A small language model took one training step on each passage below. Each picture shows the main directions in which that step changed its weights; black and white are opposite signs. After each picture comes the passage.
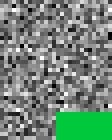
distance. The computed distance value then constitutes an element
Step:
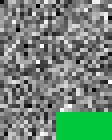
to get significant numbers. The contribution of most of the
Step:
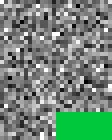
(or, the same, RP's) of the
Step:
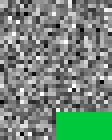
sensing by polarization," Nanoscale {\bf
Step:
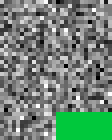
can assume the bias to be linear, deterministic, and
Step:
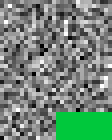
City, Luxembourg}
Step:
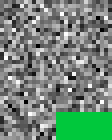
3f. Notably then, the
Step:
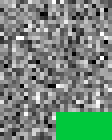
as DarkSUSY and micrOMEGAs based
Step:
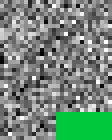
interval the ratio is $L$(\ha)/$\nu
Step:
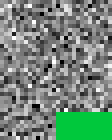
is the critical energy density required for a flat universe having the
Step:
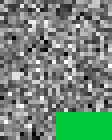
model was previously studied in the case of an ideal cavity in
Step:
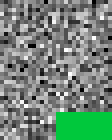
a mixed-integer convex program by developing a
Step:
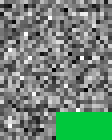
\usepackage{subcaption} \usepackage{hyperref}
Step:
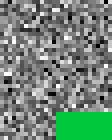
is marginally single-peaked, suggesting that atomic
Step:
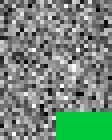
extracted $a$ is around 1.5 times the value
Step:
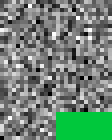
$h=-0.7475$ and increasing values
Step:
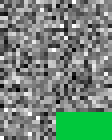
on $M$. For each point $q\in
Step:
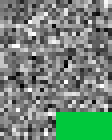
The fluctuations which we can see in initial chemical potential distribution
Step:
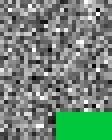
Once cold, we rotate by hand, typically 10
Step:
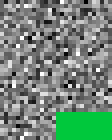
1a. **Cooperativity between CRP and
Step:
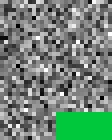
the oxide sublattice contributes significantly to the
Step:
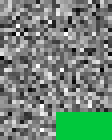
wavelet function whereby the complete wavelet transform is achieved
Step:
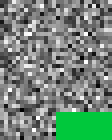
case of the $\rho \rightarrow \pi^{0}
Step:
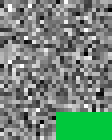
structure close to series maturity and is currently used as reference
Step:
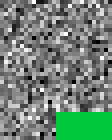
the low density case where the response of the system is evaluated
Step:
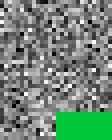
also consider only the leptogenesis via the decays
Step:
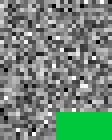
\rightarrow \pi^0 \mu^+
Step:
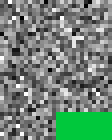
the ratio $M/_*/M_{BH}$ is
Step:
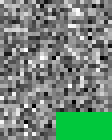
of the 1D approximation. Higher dimensional models in
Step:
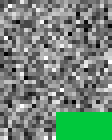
can give unbiased information on dark energy parameters relative to
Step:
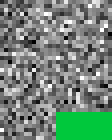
results demonstrate that heterogeneous ensembles of probabilistic
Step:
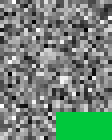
with blue hexagons shows maximum amount of
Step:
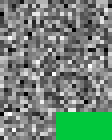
\ref{sec:results}. {The results show that
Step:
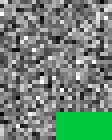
equation for the function $F$ near the boundary of the
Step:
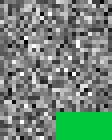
microlens, fabricated using two-photon
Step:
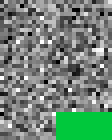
and angular jerks (of all included body
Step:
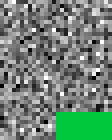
algebra is (isomorphic to) that of continuous functions
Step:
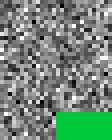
should be fine tuned with 0.1 \% level
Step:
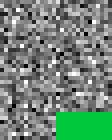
and $s'$ amplitudes assumed in $B^+ \to
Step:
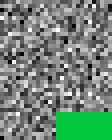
same magnetic structures. We note here that when calculating the degree
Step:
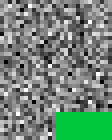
coherence between the two level system. In this analysis,
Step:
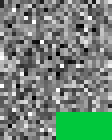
instability\\ \hline {} & {} &
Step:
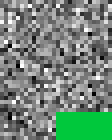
dislocation. However, the positive misfit
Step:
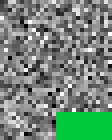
amplifier of selection and a high degree node is known
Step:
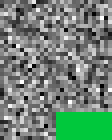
the partition function is given in this case by the
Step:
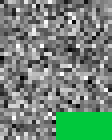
of this criterion is verified in Figure
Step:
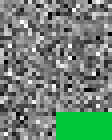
possible that the geolocated Twitter data
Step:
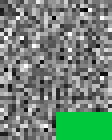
framework of similarity measures induced from various statistical models, such as
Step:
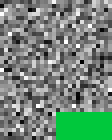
matters. Baseline BSC values were not
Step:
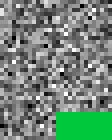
conservation, an enhanced $N_{\rm outer}(t)$
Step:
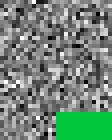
the refined percentage of each phase.
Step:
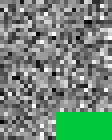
study. While the model provides highly accurate dose predictions for
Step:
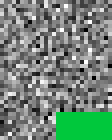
reconstruction rapidly decreases for $m>4$, because of the
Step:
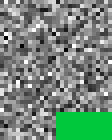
(green-shaded region in (a))
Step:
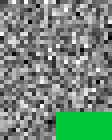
4 turns of the internal normal, respectively, at the same
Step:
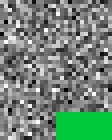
is an equally good translation. It seems natural to
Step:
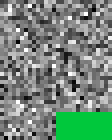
radiation output is thus integrated. On the other hand, in
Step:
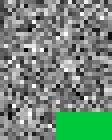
staff at the peripheral level and IT
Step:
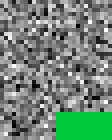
observe is that we cannot guarantee that the supersymmetry process
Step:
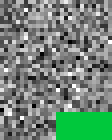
Sample & \textsc{lambda\_eff (\AA)}
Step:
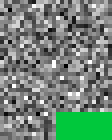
dS correlators employs the in-in
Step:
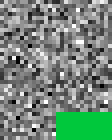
Hawking temperature. In this case, by using the
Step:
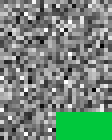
center of gravity ($\langle\hbar\omega\rangle$)
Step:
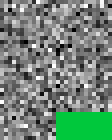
digital files one by one, observing the record
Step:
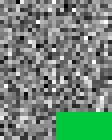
tests of larger launchers. While the material cost of
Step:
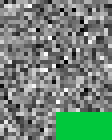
*IEEE Transactions on Mobile Computing*,
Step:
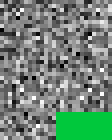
Subsequent filtering can be performed to suppress
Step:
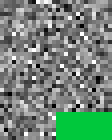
almost the same power-law behavior of degree distribution.}
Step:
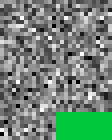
this approach the square of the gauge-boson mass
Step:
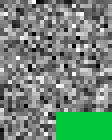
the obtained $\widetilde{C}$ through a specific method.
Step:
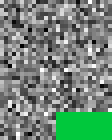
an attempt to calculate the deep inelastic scattering
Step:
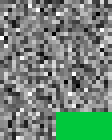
$\psi(z,t)$ is uniquely defined
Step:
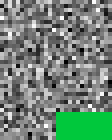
- \hat{P}_0)F$. This means
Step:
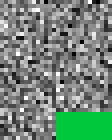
the activations of each block, and concatenating
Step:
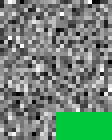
the denominator of this expression is always positive, and
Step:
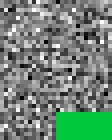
and further elicit reuse opportunities, we conducted
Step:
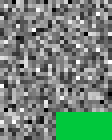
the jet-medium interactions, and the jet-energy
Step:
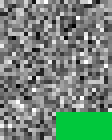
the present analysis have been presented in the Table
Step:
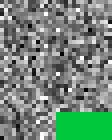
respectively, and the charge density in the L valley
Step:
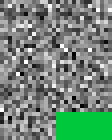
Wessel, Phys. Rev. B {\bf
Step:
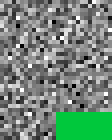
one-loop matter corrections. The list of two-loop
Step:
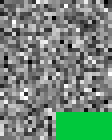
to the building block of the CSMG protocol by
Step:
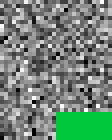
were obtained. In fact, the explicit values for ${\cal
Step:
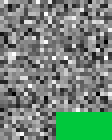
detectors was supplied from flood illumination by
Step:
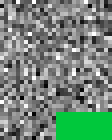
WSP that provides the lowest price for resources in the
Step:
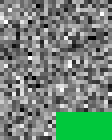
derivative approach} There are various methods for identifying the associated
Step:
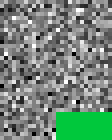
potential to significantly decrease production costs in solar cell
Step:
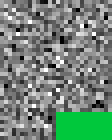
across Africa that house relevant infrastructure
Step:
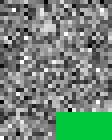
=\left( h q_{\rm syn}/4 \sigma
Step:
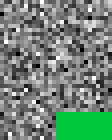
Bazavov:2012bp}, see Table
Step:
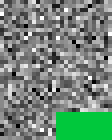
be not selected. It can be seen that $G'$
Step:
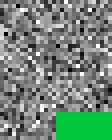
zone potentials, corresponding to the elliptic curves with
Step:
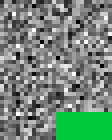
it is in the folding characteristics of sequences S1
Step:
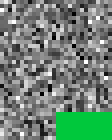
G_0$ differs from the measured gain
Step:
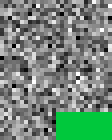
time. Thus, in the continuous-time
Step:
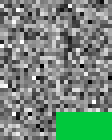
and $U$ is a matrix of residues, needed
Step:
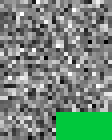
the vacuum gravitational field left behind after the
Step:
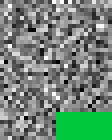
the Ne atom around the H$_2^+$ ion, a
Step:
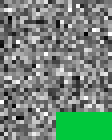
\end{split} \end{equation} Now
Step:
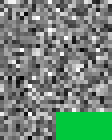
our {\it HST} observations. The superior resolution
